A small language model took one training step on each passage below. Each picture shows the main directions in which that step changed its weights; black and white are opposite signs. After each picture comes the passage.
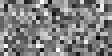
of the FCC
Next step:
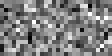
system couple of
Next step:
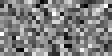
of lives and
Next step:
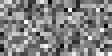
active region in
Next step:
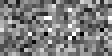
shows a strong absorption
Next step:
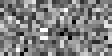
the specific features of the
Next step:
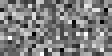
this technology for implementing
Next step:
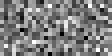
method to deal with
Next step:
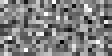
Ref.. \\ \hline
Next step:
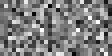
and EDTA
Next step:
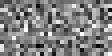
червня по
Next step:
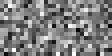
second equality is
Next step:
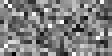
to their spectral type and
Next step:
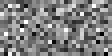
average. More
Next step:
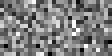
the uncertainty is zero
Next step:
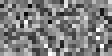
при этом
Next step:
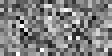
No use of AI was
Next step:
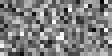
and low educational level
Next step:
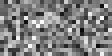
ela chega
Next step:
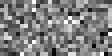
the remnant of
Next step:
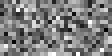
behaviour for the first
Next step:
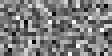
с нуля
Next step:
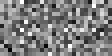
with cloak of
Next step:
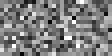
az az
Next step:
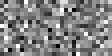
York University,
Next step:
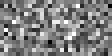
and luminosities
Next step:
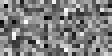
propose that the
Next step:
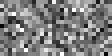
approved the final
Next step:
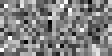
consists of 12 lines
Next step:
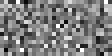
Na motion and
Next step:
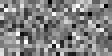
firms should
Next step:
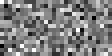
é necessário o
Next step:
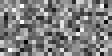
Dirac velocity
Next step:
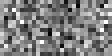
Road would be
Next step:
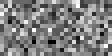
coverage. For each
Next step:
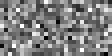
clusters to form
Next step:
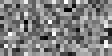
зростала не
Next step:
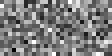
in the UV
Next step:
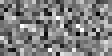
BCE and soft
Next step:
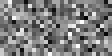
scenario extending
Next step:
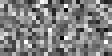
of the blue objects
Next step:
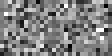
very first verse of
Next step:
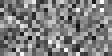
the full potential of the
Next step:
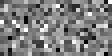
should have appeared
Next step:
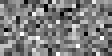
del proyecto
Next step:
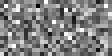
elements, causes and
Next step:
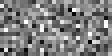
article are provided in
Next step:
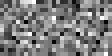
a minimum and maximum
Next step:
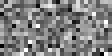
growth are reported according to
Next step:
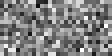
on the relative measurement
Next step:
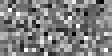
density of the flux
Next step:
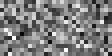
the teachers' ability
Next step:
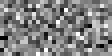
Phase II,
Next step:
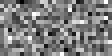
proteins participate
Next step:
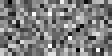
de analgesia.
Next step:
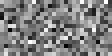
mobility edges
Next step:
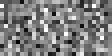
what Captain
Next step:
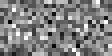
allows adequate
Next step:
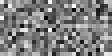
\eeq where
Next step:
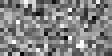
no processo de
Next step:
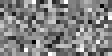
the proposed stress
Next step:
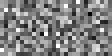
RN spacetime is
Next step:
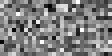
rate in the gas phase
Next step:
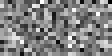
and dyslexic
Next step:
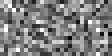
frequent in nature than
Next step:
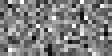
established (in
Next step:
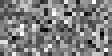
objective of the present
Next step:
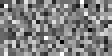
from DMD
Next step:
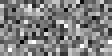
un mayor grado
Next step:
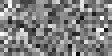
strong signatures of cluster
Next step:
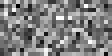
mechanism occurs in both
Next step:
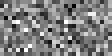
conditions for gradient
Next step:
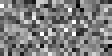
in response to a
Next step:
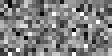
second position where they
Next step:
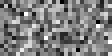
and that it is more
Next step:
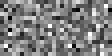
landmark study"
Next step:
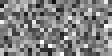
numerically, which can
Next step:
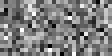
cell outline is
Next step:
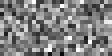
the commodity
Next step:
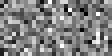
parts of the
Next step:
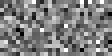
the general solutions. The
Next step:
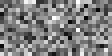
aqueous solution was
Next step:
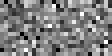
in 1 wt%
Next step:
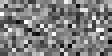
only see a factor of
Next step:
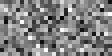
Results on a set
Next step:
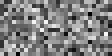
particle play any
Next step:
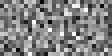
is highlighted by
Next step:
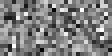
*journal of
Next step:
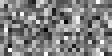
for changing disc
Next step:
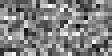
B}\ }\textbf
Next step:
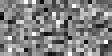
mil. Es
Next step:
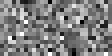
extraction tunes
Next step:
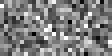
be difficult to
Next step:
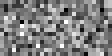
The timing of the
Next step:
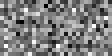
had complaints
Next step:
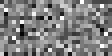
From bird's
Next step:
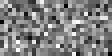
to date, very
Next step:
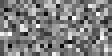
distribution amplitudes in
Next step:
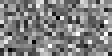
травмами и
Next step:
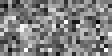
The company are now
